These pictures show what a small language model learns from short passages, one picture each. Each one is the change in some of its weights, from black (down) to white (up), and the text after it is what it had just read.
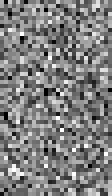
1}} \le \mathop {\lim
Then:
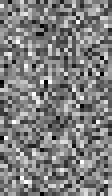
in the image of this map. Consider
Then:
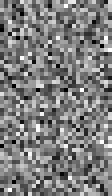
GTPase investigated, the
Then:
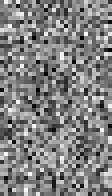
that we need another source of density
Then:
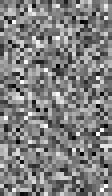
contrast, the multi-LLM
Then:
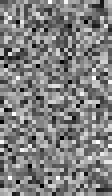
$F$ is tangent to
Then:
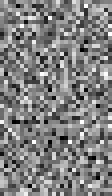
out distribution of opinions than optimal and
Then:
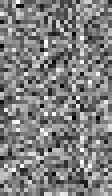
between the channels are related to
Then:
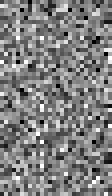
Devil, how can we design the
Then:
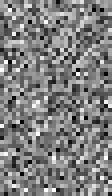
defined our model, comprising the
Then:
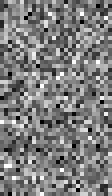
the SNR cannot be written only in terms
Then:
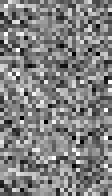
\ \mathbf{X}\in
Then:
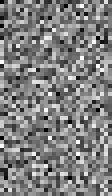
Acknowledgement.} The first author
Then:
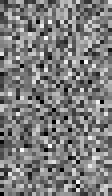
demanding the solutions to satisfy the
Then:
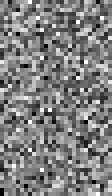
absorption process. Now the fermi
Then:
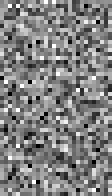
{Jaynes}}\ and\
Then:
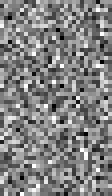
the part of the data which correlates
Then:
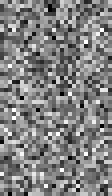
to which the Sun's brightness
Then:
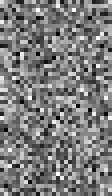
to right and top to bottom a)
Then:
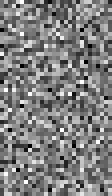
recover the Fourier power spectrum of an
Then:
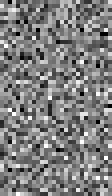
Here, as usual, we set
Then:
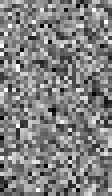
using a rosasite model
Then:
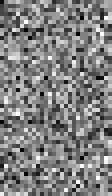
lemmas yield the following result which is
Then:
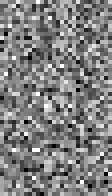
required criterion then the selection
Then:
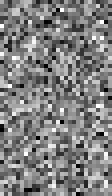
doesn't commute. %
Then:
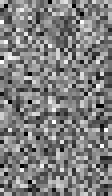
of linear systems which appear in description of characteristic
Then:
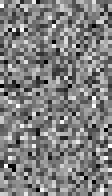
reduced rank of $F$. Recall that
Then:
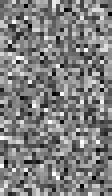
weak conditioning on document content observed
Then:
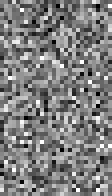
magnetic fields and with flux lines vanishes
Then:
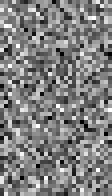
to the discreteness of the tracers
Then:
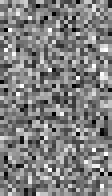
density. The applied electric field is
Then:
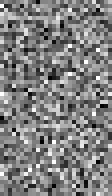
and potential measure for general L\'evy
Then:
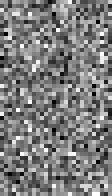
magnetic band number, and $\Psi_{n
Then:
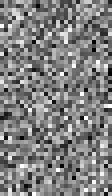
we use $p(\lambda)$ to denote
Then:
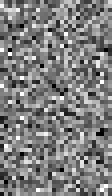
The solid lines indicate the mean
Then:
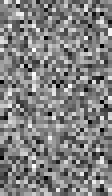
that integrates a dual-role
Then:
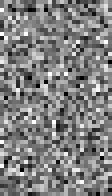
Spain ). \newline
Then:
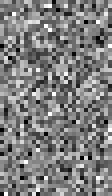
;n)$ is symmetric under the
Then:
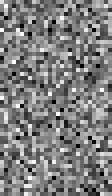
= \rho_l \circ
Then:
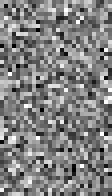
\ref{irreductible} and
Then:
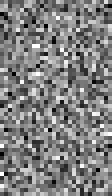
been made between D\O\ and
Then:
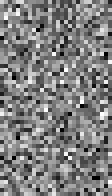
decomposition of $\mod \Lambda$ induces
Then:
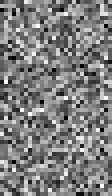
the limits for the laser intensities
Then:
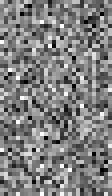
two dimensional $\Gamma^5 =
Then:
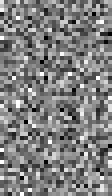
and is complex if there is no such
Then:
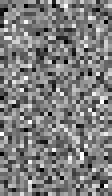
graphs vanish; see Remark
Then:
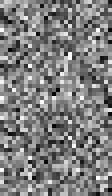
a function of frequency $\omega$. We
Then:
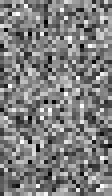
with earlier calculations.
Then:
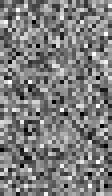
for queer identity disclosure
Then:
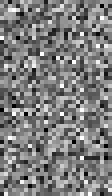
Note that the corresponding spectral quantities will have
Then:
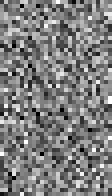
\eqref{isotropy} and
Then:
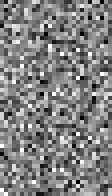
represent the stability of a point in space.
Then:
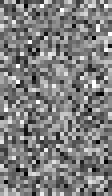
que l'alg\`ebre de
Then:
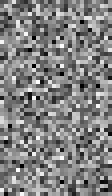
measures defined on Euclidean
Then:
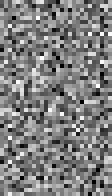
correlation coefficient between the true displacement
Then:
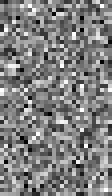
This makes it very unlikely for
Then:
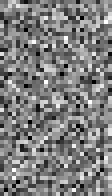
\end{thm} \Proof From the
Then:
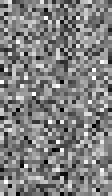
annulus $A_p$
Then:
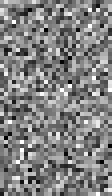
$i \neq j$. An
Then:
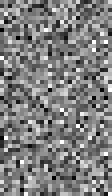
for the initial $T_B$,
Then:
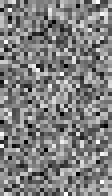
for the smallest of some
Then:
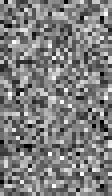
iterates over all good parts
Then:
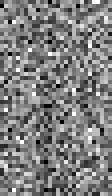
slightly varies with wavelength due
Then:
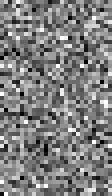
method to find the optimal stopping time form
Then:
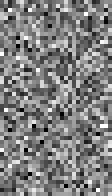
lies within the desired angular
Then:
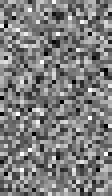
wraps occur between adjacent
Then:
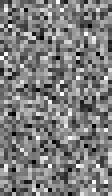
up at $h_a$, and
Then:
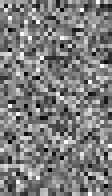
priced equally regardless of
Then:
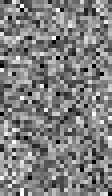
Finally, $x=0$
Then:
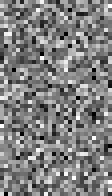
bias-voltage $eV$
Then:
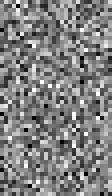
very detailed account of these relations is
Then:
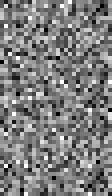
$z_0$ from these two
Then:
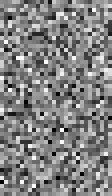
for the volatility, therefore
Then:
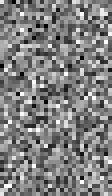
paper, fractions that are neither
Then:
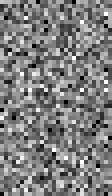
$k$-th heavy material
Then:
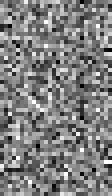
state of ammonia, we show
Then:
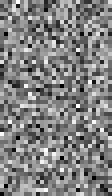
leads to a strong mode-dependence of
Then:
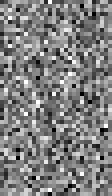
all the calculations by hand is possible
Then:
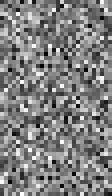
about the nature of the uncertainties in
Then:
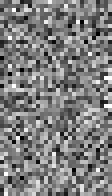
$. \section{Solution of the
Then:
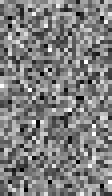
restricts to $V$. (See
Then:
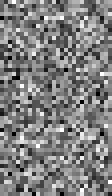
the server transforms raw
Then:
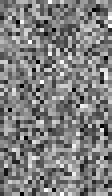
($\Gamma$ is defined in Table
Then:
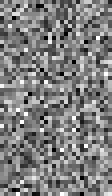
asymptotically outgoing and
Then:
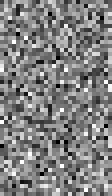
assume $\omega \not=0$. We
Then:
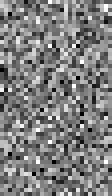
two invariant curves on a real torus can
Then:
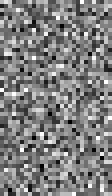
Simple mathematics shows that also
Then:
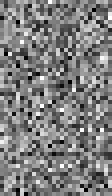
$\sigma$ is a product of two
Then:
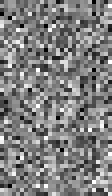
is a symmetric $n\times n$
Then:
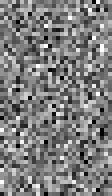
83 elements and 280 stables
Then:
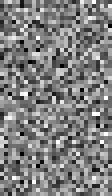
United States \\ 1999 &
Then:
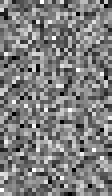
(FWHM) increases
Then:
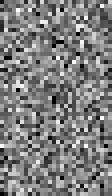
perturbative expansion would already lead to a
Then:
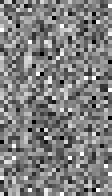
integer and let $p>3$ be
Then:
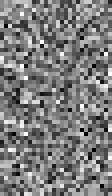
$\epsilon$ added to each evaluation
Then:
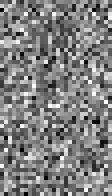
polynomials that have $\mu$ as a
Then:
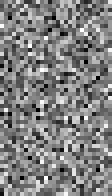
delays and rates of the
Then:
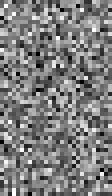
short time) has proven to be
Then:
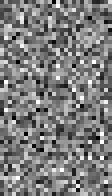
benefit from in the setting at
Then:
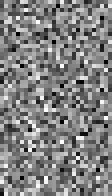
explore the topological nature of the
